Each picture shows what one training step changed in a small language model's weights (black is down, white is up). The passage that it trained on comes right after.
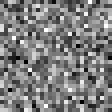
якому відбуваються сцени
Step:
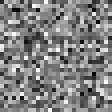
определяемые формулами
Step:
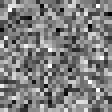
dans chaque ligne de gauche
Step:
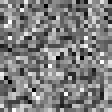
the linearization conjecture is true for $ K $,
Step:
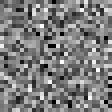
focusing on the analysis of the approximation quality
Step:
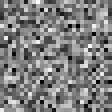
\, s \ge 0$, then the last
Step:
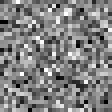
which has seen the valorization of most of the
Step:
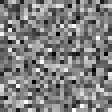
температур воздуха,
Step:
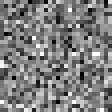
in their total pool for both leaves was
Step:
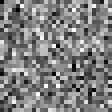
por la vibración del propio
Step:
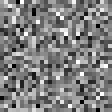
savaient pas comment assumer le
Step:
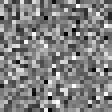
akademik çalışmalara
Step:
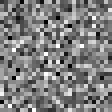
takomillashtirish: Xususiy
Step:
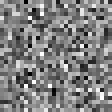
proportion of state $s_i$
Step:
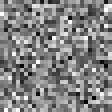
interior, such that every $S_i$
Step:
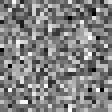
oqibatida inson organizmida
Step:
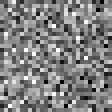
Toshkent amaliy fanlar universiteti
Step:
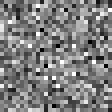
результатов измерений. Анализ
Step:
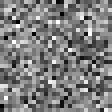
whose union is not null. The
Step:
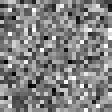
$c$. For then we may write
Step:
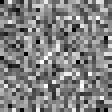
выдается над поверхностью
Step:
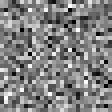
the Hilbert space ${\frak l}^2$.
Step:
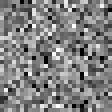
the algebra of Laurent polynomials,
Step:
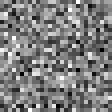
interaktiv metodlarni tarix fanidan
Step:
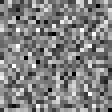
Коли ж ця проблема
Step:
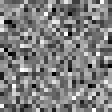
являются ближайшими,
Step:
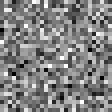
O'zbekiston Respublikasida hududida ham
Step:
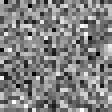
point~$\ve s$ and, if desired,
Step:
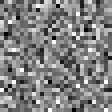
работы; выполнять
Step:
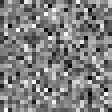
sayur KWT Kenanga
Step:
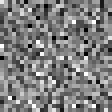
100 CC Menggunakan Metode
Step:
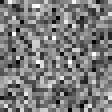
аудио слишком
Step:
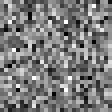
bilim olishga yordam berishida, uning
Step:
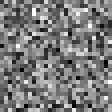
geolocalización) como el input
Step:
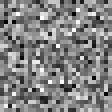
xis etilishi mukarrar,
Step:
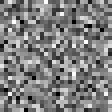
вскоре можно будет
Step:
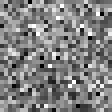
1 $(ii)$ with $m = \lfloor
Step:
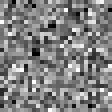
no significant differences, but after a long period
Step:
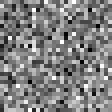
inequality and using Plancherel's theorem, we
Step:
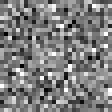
with increasing $L$. For small $\tau$
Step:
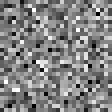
for the classical NN approach. We do not
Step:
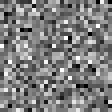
representation theory is the stable module category
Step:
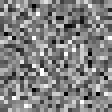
investasi ini (yaitu
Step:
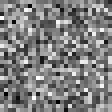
least for components detected by a relative index
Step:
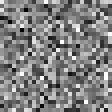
the complexification of any Archimedean
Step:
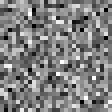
heuristics for torsion in homology of
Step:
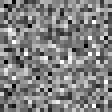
of Soft Power for Pursuing
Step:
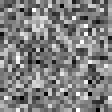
in the Gaussian metric. $\medskip$ With cases
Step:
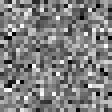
meant as convergence in distribution. Note that in
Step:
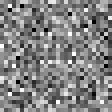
aantal oogen boven zal
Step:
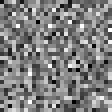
allem als Autorenbilder vor die
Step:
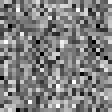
order in space; therefore, the resulting time step
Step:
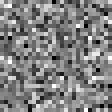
can and will assume without loss of generality that
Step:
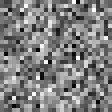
classe, ce n'est pas la même
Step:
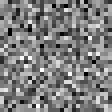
for the random absorption time sequence of the
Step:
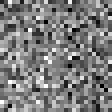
до управління ресурсним
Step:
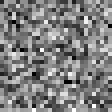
\cite{MMY}, and is generally
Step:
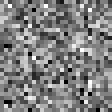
group (e.g. we can take
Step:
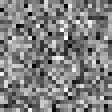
la meba; ne estudiarem per
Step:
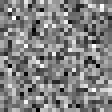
\qed \enddemo Proposition 2.2 implies
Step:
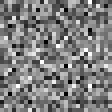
бала. Уже через
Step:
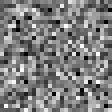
embedding theorem of Connolly and
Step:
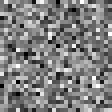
▪ Capacidad para
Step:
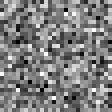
temperar perseguições políticas, por
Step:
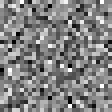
con piacere sospesi a
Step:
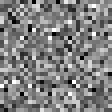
себе — от себя и
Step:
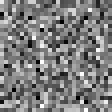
diperoleh simpulan bahwa
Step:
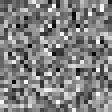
which comes from the fact that $L =
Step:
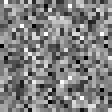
dotsent Mirzayeva F.
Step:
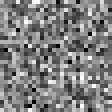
AI destekli eğitim
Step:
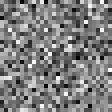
sua estrutura musical e, ainda,
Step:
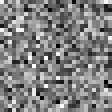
$\ap_0=\delta-\theta$, where
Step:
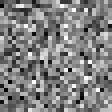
as evidências que apontam a carência
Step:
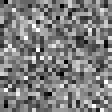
This theorem is proved. $\square$
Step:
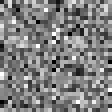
О.М. Коваленко
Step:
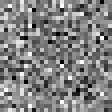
and $P$ is a probability measure on
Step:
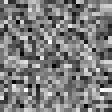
\alpha _n:=\alpha -\frac {\gamma
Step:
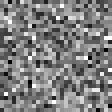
For case (ii), we use (5).
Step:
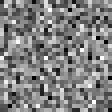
general de gas. - 8.- Con la
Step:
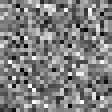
say that a strongly stable ideal $I$ is
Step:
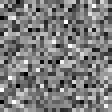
rivojlantirish usullari, shuningdek,
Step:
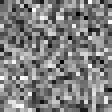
che "un buon aceto".
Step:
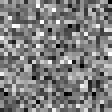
according to \cite{R06,
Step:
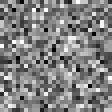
et al.;2012). De acordo com
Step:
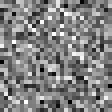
exactly the same smoothness, as measured
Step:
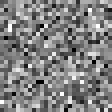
to denote probabilities for the contact process
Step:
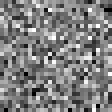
that (i) $G$ contains an abelian
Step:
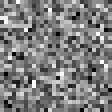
\] and $\psi$ is defined by
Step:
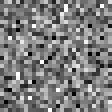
(22) respectively. These identities can be
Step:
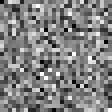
съобразяване на
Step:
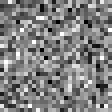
regime. This analysis leads us to a numerical
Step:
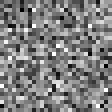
and $Y$, and for any correspondence
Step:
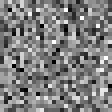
directed graph obtained by replacing the edges
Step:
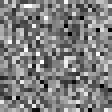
metric by solving the following extreme value problems
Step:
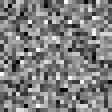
\right.$$ *Proof.* Take
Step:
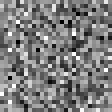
All nuclear \cstars\ are
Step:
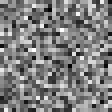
bilangina sinovlardan o'ta
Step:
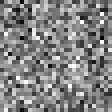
pela nossa paciente. RELATO
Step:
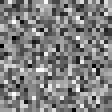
вменение преступления по
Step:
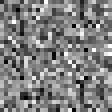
когнитивные стратегии,
